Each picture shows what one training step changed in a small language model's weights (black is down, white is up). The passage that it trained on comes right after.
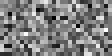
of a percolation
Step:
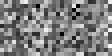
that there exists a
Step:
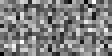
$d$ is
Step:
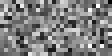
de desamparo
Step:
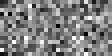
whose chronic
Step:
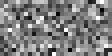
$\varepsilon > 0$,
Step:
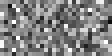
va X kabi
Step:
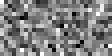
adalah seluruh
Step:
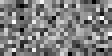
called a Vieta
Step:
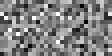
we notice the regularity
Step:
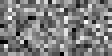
depends continuously on the
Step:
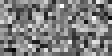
that $\xi,
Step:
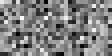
rewrite the inverse
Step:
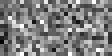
and linear coefficients only.
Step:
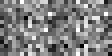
measurement space.
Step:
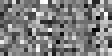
uchun kelganligini
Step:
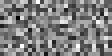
and the corresponding eigenvector
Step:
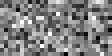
a simplicial divisor
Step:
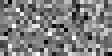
its true cost function and
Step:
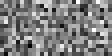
partially works in
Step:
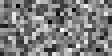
en la práctica.
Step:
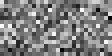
We emphasize
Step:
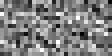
the element a is a
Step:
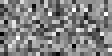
discrete scheme for nonlinear wave
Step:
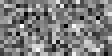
emblavées qui
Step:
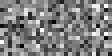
will make a change of
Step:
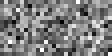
konteks ini,
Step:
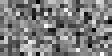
os resultados que essas
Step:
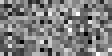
показана роль
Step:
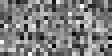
an insurance
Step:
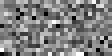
and thus for any
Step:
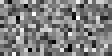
$x$ and
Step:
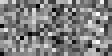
asosan amaliy
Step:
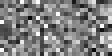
in derived geometry the extension
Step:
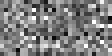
que te estoy
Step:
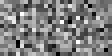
$ba$ is
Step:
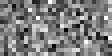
parcial ni totalmente
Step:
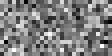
de Staline par
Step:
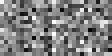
M \] {\em such
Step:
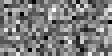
personales y sociales
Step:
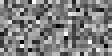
to the viscous
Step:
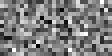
falsafa doktori
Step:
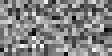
and $\alpha =
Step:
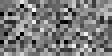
Then, there exists a
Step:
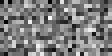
factoring podrá ser
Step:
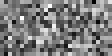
исследования указывают
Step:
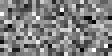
build a good
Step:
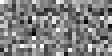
\det \theta =
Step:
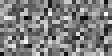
singular vectors makes the
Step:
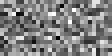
These limitations can
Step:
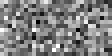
\caption{A graph
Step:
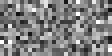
и их эффективности,
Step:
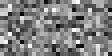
inferior (2
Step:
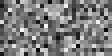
geometry, the fundamental concept
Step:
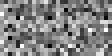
all $b\in
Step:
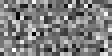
$G$. Since
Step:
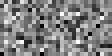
follows once we show
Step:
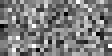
set of experiments,
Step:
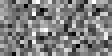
n$ for some
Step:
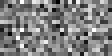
site in state
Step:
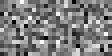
to this, an
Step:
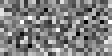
the country
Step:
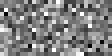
\emph{ For any
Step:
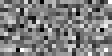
which are useful in both
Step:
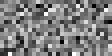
hat ein solches
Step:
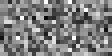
mesh at certain time
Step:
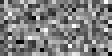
существует для
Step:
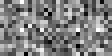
life form,
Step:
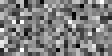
$Y$ be a
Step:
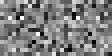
where $X$ is
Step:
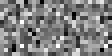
$M$ be an
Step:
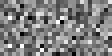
least one neighbour in
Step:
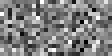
after a finite number of
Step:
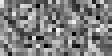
auront à
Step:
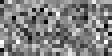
the diagonal bandwidth
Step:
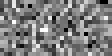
ainda faltam
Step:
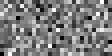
within the boxes
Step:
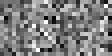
I. **A relação
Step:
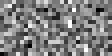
the (complex) solution
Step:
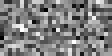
a generalization to
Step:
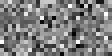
7$. Since the group
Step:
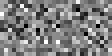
once veces
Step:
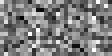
denotes a vector of
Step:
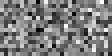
bilan birga kelgan
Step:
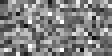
cross-product of
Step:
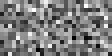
искусства и
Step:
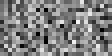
(Doctor of
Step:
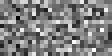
and defined for all
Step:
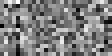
de los granos no
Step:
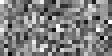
- \varpi -
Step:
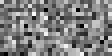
assigned to any
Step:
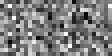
computational results of the
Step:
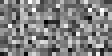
toepassing van
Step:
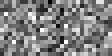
"Biznes va
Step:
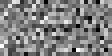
which are influenced
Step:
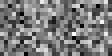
Кирк Д.,
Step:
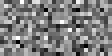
combination are found in
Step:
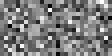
modulating on a
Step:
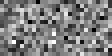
It is remarkable that
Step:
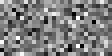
Let $p$ be
